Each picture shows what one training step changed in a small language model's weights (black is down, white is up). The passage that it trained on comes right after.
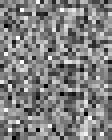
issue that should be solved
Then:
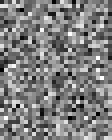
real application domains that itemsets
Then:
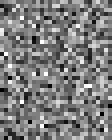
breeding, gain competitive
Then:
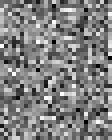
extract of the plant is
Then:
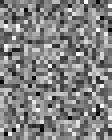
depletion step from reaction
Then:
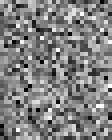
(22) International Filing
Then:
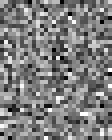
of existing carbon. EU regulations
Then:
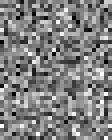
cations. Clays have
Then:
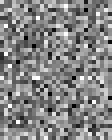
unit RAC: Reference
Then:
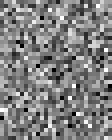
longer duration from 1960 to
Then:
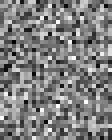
CES-D, no
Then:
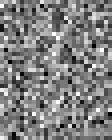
the high cost of energy and
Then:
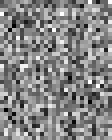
something that moves by itself
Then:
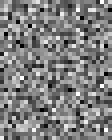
choice as a significant factor,
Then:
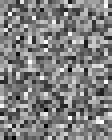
quality of life and daily
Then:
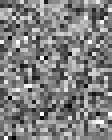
that of refined wheat
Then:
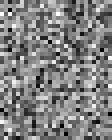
complicates the phase
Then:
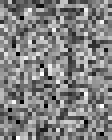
transport systems, were considered
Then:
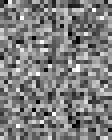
study revealed areas of policy intervention
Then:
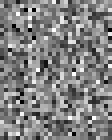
infection is nightmare
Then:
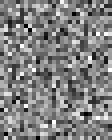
suum* infection in all
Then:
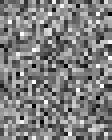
100 kN. The tests
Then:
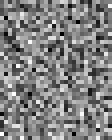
acid ($5 \times
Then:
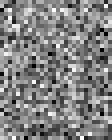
various communities. The paper also
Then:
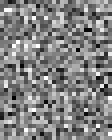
class, this present study implies
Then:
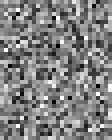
moved away from establishing
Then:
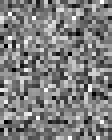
with the index of prices.
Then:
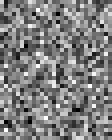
compact, so it can
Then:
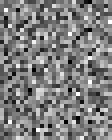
Validation, Formal
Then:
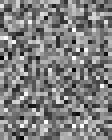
to store and retrieve data
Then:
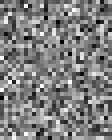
and the *closed
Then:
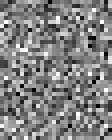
There are 200 or more species
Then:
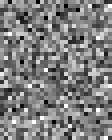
be sufficient under the assumptions
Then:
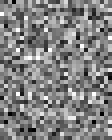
space, offering a paradigm for
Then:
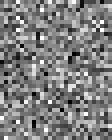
Otri, S.
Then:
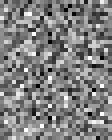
The advantage of this approach is
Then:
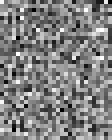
differential amplifier. The third
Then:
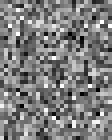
like submitting a paper
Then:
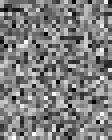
arrangement. Section two presents
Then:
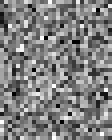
concentrations of (a) fresh
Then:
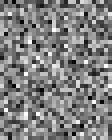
SLAC team, while the
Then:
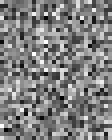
needs, wants and expectations
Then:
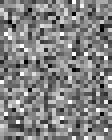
River Basin. Conclusions
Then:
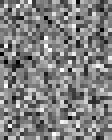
dynamics of inhibin A content
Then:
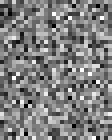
did not require ethical approval
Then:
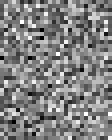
was carried out under the Department
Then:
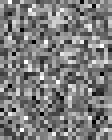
many separation and testing methods for
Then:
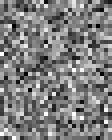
challenge to reduce the problem of
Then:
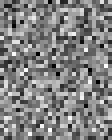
entire road network also in terms
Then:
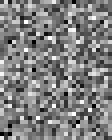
PDM worldwide. studied
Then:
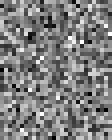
and noSQL databases
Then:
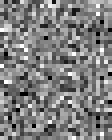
lower limb cellulitis
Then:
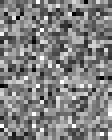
and directly linked to the
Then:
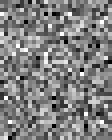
of agents are updated using the
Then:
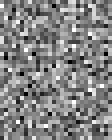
speed became a hallmark of
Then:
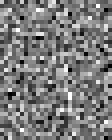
ω_k , use
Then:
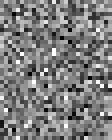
analyses of the study. All
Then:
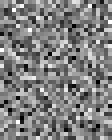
y Tierras,
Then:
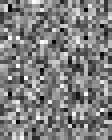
keeps changing at an
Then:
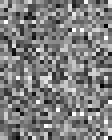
on average each woman has
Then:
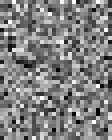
save Mother Earth as
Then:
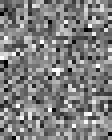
Basically, using computers
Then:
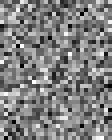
hub is fixed at the
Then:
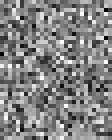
exchange and foster new developments
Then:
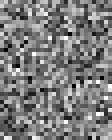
development across the population at the
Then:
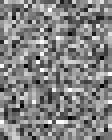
structure has an advantage in
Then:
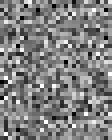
regarding real-world utilities
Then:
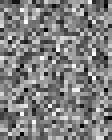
public use products is being addressed
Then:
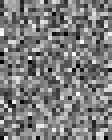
will be held in each
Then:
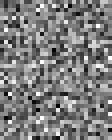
of the drug peak from the
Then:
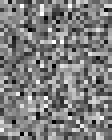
implementation in Fenix was
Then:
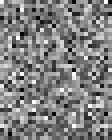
rule base. The term expert
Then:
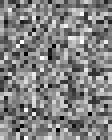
and also with the great effort
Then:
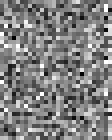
stresses are given by
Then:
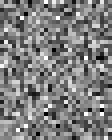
of its nearest
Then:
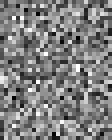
types of species found in a
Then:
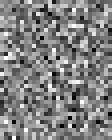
paucity of such
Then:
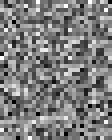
assistance when the patient could
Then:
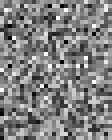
more inclined to employ
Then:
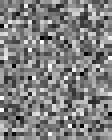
administered without indication to
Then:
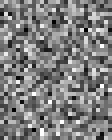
of accountability and institutional
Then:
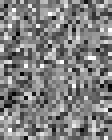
heated at 160° for
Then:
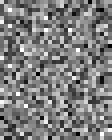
DNA Typing.
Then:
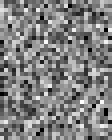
of the system. For known
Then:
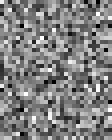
losses can be offset by
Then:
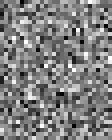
reducing net carbon emissions and
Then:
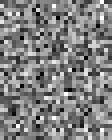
by the Western world has
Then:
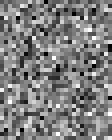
can access robots, monitor
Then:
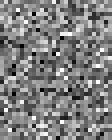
losses associated with the formation of
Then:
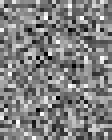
Sri Lanka.
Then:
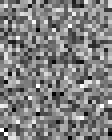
determining factor in the discussions of
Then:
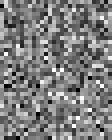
study to identify the factors influencing
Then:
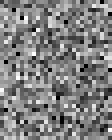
This might have resulted in an
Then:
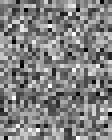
do not have a female
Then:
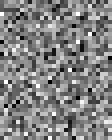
solved by differential equations in
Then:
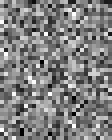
(LFK =
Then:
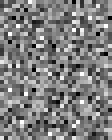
high performance liquid chromatography
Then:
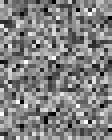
films have UV-light
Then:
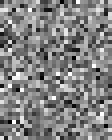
trial confirm that progression
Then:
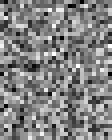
ratio would be in the range
